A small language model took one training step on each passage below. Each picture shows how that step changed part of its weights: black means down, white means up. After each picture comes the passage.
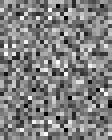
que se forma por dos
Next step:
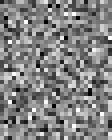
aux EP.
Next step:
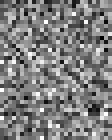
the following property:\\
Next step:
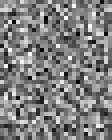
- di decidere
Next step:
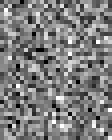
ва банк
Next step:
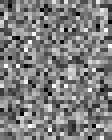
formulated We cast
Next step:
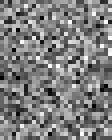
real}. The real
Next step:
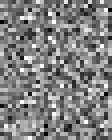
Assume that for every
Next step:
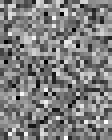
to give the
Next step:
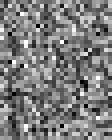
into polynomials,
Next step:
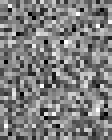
to the claim,
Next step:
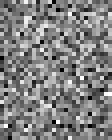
$R$ be a
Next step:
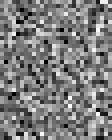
to remove the
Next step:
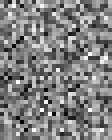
the boundary, by
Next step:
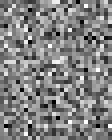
mercado dito
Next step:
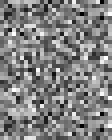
the original
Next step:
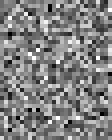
convinto che
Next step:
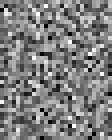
техники и
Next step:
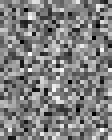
\end{eqnarray} where
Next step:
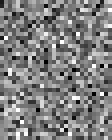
en una expansión
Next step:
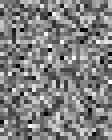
of Mathematics,
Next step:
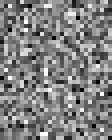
not under the scope
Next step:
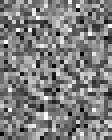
guruqga va
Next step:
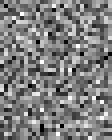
studied using differential
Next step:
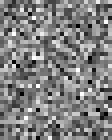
the ideological and
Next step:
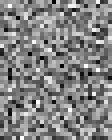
is a open disc
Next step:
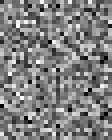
of the South
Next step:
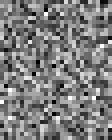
proceed again
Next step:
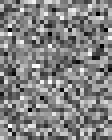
are distinct. In
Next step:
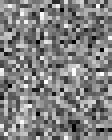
not suffice in
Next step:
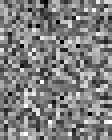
by branchings
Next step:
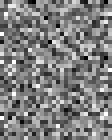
of the linear system \[
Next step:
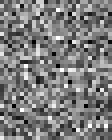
$m$ structure of
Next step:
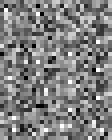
к данным
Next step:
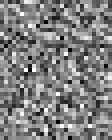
homomorphism $i_{d
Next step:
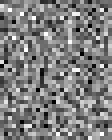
energy from one
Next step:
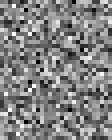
Proposition 6.4).
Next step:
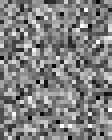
positive integer $r$,
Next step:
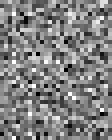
controle para a
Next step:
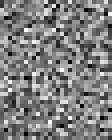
Russian]. -
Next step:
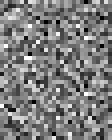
Time Series
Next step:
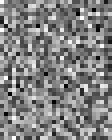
a manutenção da
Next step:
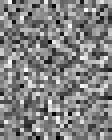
of Technology
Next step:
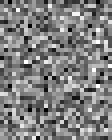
interested readers
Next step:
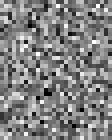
l'unique solution
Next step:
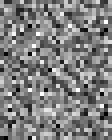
of the conserved
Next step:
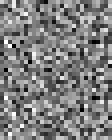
e.g. in
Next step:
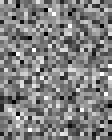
$u$. Since
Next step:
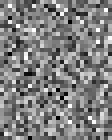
y la integración
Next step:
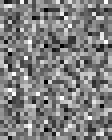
typical element in the
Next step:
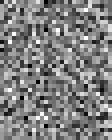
with the Lagrange
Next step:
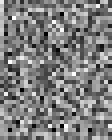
way to express
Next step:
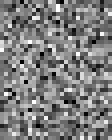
mundo Ano
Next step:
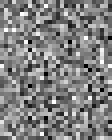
Україні за
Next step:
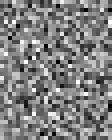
Urbana da
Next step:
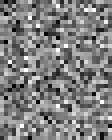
Berichten 12
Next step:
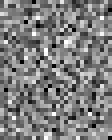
lo largo de toda
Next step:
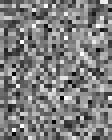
remains to show that
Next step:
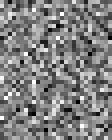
as these are linearly
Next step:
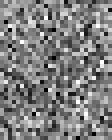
elements equal to
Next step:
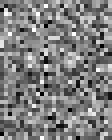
талых вод
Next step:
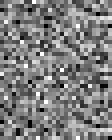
by a connection with
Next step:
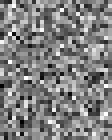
the theorem statement and
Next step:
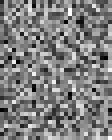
in this paper can be
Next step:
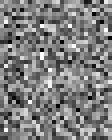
may wonder what
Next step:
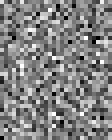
foi devido
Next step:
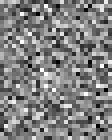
Anisha, P.,
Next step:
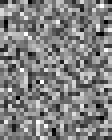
same class of analytic
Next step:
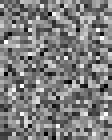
of the true
